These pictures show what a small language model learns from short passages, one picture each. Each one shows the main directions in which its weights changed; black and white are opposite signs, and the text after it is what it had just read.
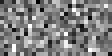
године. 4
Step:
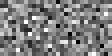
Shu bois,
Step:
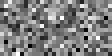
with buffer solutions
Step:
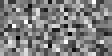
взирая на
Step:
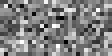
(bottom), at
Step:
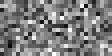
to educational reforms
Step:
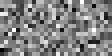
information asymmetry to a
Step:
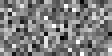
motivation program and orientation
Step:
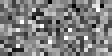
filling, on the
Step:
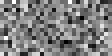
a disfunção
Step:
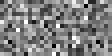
СВГС 1
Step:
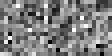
file was converted to
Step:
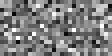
and interface effects. The
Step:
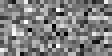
l'axe qui
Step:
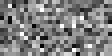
entre ellas, la
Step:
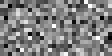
The trainer
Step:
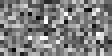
using FCCA algorithm
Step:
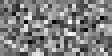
Keplerian rotation
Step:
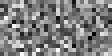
12 hours, and controlled
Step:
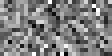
of the shear when
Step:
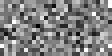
do Sistema de
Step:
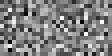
Lee KK,
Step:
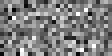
elchisi Rui
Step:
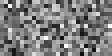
create local network of
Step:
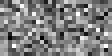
the value extracted from
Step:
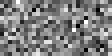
increase in accuracy is seen
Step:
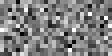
point above this curve.
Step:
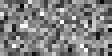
turbidity is not
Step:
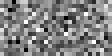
at Fixed End
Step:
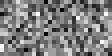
values of $h$.
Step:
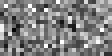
while they are not in
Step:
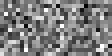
connaissances et
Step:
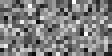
challenges they face, and
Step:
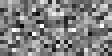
for better visualization. The
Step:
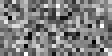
model with the same
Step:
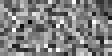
the lungs up to
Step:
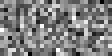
applications of fibre
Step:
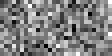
study indicate that emotional marketing
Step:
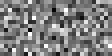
guarantors 2
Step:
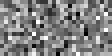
the quality of samples of
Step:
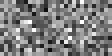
denoised image
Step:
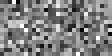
threshold that dust can exist
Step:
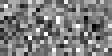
(survey* or
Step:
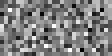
automation of distributed applications
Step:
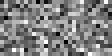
and associated with adverse
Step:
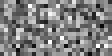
are principles of an individual
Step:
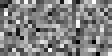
order to implement a
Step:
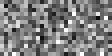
with the adatoms
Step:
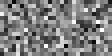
Its color values
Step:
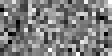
between their corresponding regions
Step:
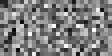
computer architecture, in which
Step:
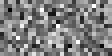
factor in the survival
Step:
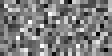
is a true reflection
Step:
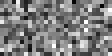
is set to 3.
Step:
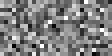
voltage source where its primary
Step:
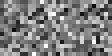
for the examined participants
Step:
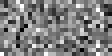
molecules in a
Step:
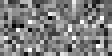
achieved a competitive
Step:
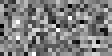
involving the primary stakeholders along
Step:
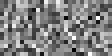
acceptance of the
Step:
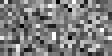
interpretada en
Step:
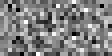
enquanto 80%
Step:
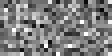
one of the first to
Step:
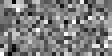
It should be noted here
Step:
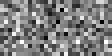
the spontaneous
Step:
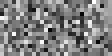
stagnation of
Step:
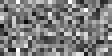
u otro polo en
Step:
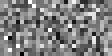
The findings of the fixed
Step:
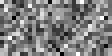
conversion losses and
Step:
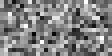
dark bars –
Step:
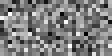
In figure 2, it
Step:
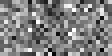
the effects of highly charged
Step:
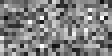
to notice that the
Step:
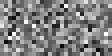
insufficiently up
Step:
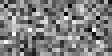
from now, we
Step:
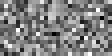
Sciences with the contribution of
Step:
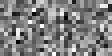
in clinical practice. We
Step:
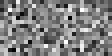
F, Marioli
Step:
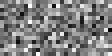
1. Oliy
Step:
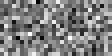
until December
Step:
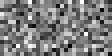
equilibrium Ising model for
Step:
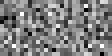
del SPI y
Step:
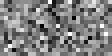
of a pair of weak
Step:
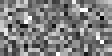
nos anos finais
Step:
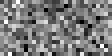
we fixed the mixing
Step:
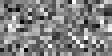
is a concept for
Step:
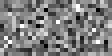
project, as defined in
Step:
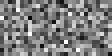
weak or no cues
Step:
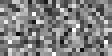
the system parameters as
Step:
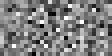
in the limit of
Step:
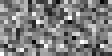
the latent vector of
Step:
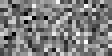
Juni bis
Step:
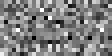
ini disebabkan
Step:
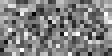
even generating creative
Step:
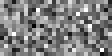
of Mental Health
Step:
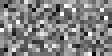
which will be of order
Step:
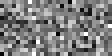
seems that the answer
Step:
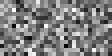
brutality of the
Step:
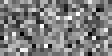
a direct sum of
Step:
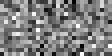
the channel with the
